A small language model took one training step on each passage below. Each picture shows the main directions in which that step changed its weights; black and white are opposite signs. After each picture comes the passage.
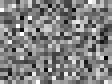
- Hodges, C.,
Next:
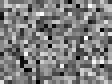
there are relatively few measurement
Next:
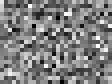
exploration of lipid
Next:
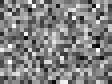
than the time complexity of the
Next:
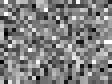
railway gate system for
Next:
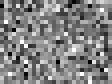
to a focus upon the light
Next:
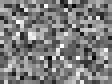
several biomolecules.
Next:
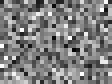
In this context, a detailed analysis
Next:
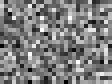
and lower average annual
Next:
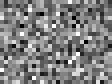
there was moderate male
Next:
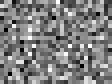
recommended that shareholders of
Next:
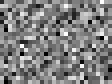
technique of describing the simulated
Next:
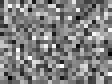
in most health centres in
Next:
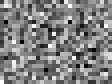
visualised and analysed in various
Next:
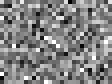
To understanding the methodology for
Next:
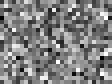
establishes a new approach to
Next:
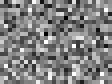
within three days. Damage
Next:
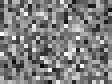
was also a strong correlation between
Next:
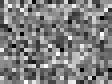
in our study. The study was
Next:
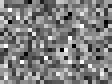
*The Colloquium*,
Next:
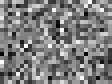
edge of the South
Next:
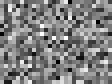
unit of transshipment,
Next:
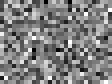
no clinical trials were used in
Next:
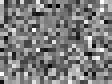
dependent to other factors. After
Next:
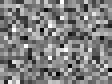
repeatedly noted in
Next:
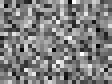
correlates with overall thermal conductivity
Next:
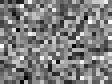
"Creep Behavior
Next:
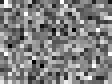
training [5]. Support
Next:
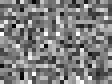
said that phrase structure rules
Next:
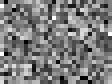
a current injection rate over
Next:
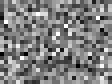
is, knowing when to adjust
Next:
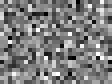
has to be simple, efficient
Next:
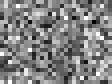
row: $\xi_z
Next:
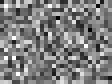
presence of specific questionnaires on
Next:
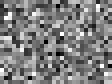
scientists and researchers use
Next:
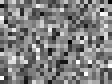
radiation therapy, or
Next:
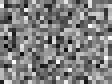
the PSMT may have
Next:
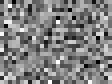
using questionnaires, interviews,
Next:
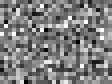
demographics and barriers to
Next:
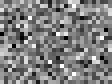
- \frac{\sin
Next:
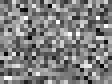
elongated area located between
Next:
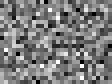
is deduced from the
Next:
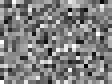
industry, especially when it comes
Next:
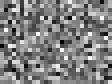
disproportionate impacts
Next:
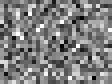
species. A somewhat
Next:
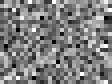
widely applied and used in large
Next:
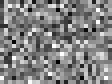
in the brain of chronic
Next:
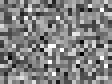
that it was acquired completely
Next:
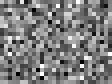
addition, the model's complexity
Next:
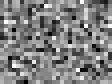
(GND) density
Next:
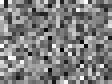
characteristic of the practices of government
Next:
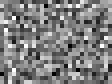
National Museum of Natural
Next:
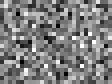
robotics will change the concept
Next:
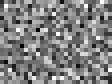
first-generation university students with
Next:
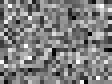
on site of Primary
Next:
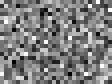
bu esa endotelial
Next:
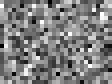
ppm for zinc and
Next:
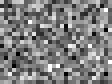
users.* Keywords:
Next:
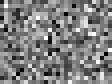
subjective experiences. In this
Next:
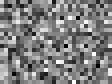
two floors (or
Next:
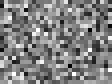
the art Table 6 shows a
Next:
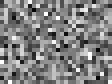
gap in doctor population
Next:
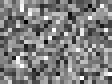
A (LMA classic)
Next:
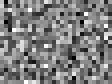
of different cultures. The
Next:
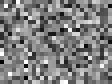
general trend from the effects of
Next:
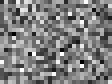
managed by the EGI
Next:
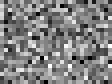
and it is extremely effective
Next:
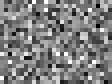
software, data curation,
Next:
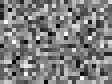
and Gyroscopic
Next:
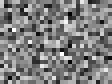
the implementation approaches adopted by various
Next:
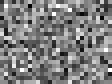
first rank of all the
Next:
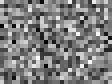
applied for time measurement across all operational
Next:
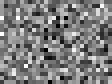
youth to participate in capital
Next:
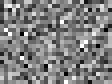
beneficial in the library
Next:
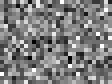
at the molecular level.
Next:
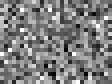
wearer but also helps
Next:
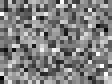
packets (6) and
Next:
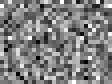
of re-take exams
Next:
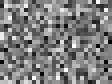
the collection $\{(a,
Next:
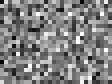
setup, recording the ability
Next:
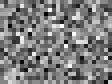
underpass itself spans a
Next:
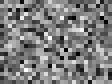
Gonioscopy was
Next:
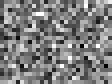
are antimicrobial
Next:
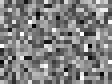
investigation before interpretation since
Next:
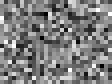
would imply an infinite
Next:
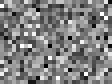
INTEREST The authors
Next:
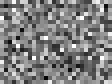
place in today's developing
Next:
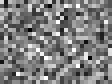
development of analytical techniques to
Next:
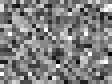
a cylinder with
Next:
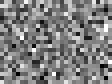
mm Sediment Analysis
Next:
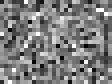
In contrast, OLS may
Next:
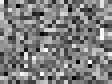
used framework to capture these dimensions
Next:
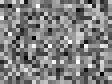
Soil Characteristics on
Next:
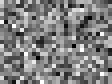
nitrate (6.8
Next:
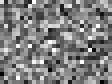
filter is synthesized for
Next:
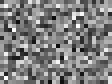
average peeling efficiency of
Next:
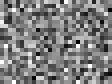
as specified in ISO
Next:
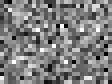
data dataset for ~5k
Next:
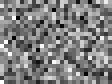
política de
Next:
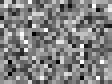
necessarily experts on the
